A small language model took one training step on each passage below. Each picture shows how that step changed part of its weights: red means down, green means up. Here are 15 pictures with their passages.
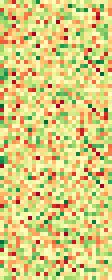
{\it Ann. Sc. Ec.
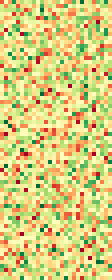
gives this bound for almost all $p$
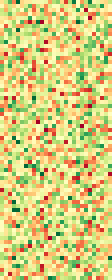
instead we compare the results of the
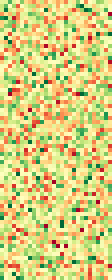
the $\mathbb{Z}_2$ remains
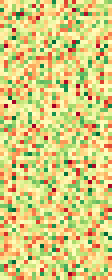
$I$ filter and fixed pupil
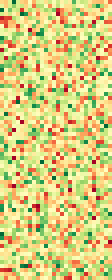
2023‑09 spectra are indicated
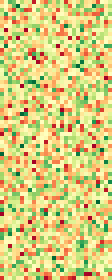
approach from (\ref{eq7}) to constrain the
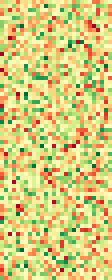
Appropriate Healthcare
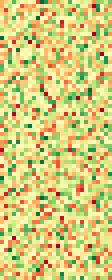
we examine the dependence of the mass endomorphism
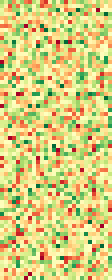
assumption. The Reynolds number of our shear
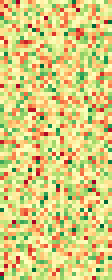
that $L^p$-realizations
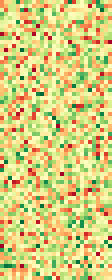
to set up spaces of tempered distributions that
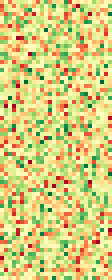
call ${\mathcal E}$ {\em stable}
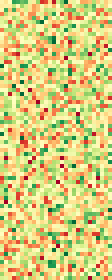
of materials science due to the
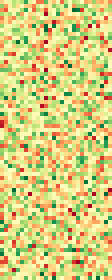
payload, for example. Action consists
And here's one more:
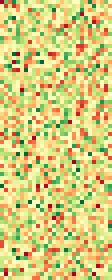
-(B+C)$. In terms of correlation functions
